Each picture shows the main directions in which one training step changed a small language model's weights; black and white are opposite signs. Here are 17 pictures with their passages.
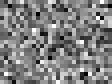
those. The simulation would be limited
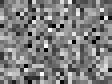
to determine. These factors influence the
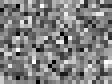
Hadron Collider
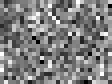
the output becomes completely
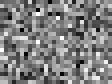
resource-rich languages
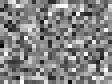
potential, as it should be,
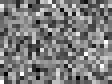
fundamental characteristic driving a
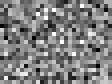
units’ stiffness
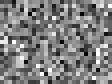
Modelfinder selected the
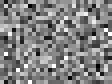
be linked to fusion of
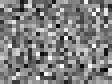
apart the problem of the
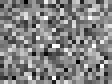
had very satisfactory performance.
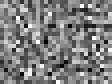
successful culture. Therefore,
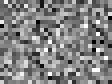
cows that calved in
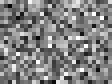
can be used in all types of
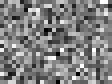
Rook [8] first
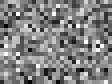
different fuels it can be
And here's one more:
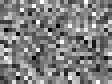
monitoring expert specialized in
